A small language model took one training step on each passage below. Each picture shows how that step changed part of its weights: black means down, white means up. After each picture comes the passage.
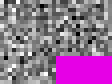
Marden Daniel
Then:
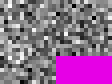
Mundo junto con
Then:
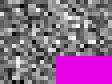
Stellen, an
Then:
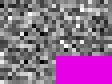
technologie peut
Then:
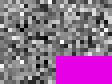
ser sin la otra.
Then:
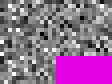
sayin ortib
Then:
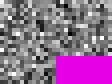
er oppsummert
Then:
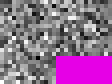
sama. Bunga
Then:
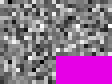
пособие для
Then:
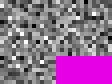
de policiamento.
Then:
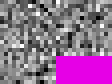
arte, uma concepção
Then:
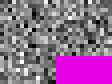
bilimga ega
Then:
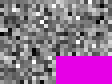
la « méthode
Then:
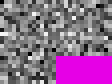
inson resurslarini
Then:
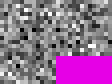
impacto del desarrollo
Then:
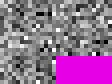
caratterizza in
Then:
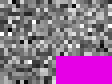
sonido y texturas
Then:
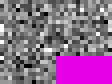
texto depois de
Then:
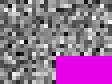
і слухового (у
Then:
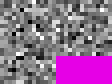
chiqadigan bo'lsa
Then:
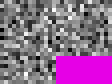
shaharlari va
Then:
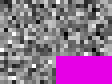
qo'lga olgan
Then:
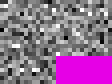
Exindari M,
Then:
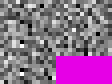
oranının en
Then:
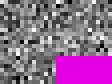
qu'ils ne
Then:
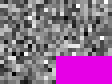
Operasi (n =
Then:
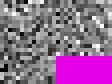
студентов во
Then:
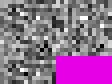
reforzando su
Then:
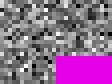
Viktorovna. –
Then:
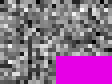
– kishilarning
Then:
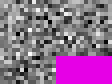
mais pertinente na
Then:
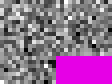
punitiva. A
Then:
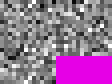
мира, таких как
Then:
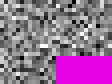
del conjunto de su
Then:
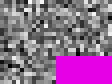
держави та
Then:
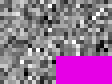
79 niños entre
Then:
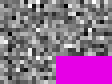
jugadores sub-17
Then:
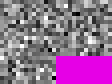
property for design
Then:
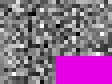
deforme bedenler
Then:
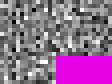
etish muassasalaridan
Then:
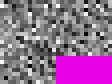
numerosa também é a
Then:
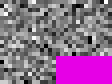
se presentan los
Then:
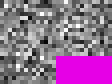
of Sciences*, 112
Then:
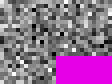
Women's Social
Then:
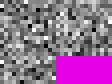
entonces no lo
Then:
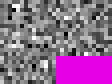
des beruflichen
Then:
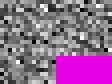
yeti mahalla
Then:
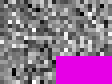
justificativa para a
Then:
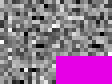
del tercer puente sobre
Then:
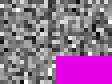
nome é o modo pelo
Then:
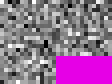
conduta pela qual o
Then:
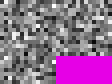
va tijorat
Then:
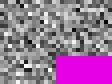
começa criança indo
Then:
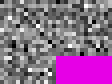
bedrijf is en
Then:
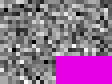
alla Scuola
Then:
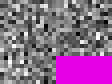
birlikte eş
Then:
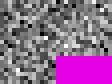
não cumulativos,
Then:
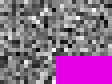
entre la teoría y
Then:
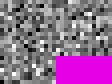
een ernstige
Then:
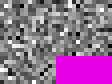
Prezidentining 2020
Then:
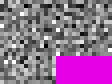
dy këta
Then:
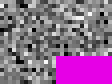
Penelitian ini
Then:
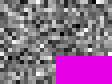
Шу боисдан
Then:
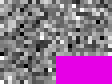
forte influence de la
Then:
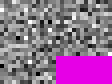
Então, para
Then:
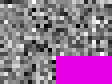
lo que todas las
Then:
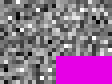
medidas que tienden
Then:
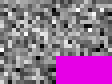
la hacienda
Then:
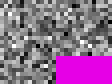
kesehatan dan
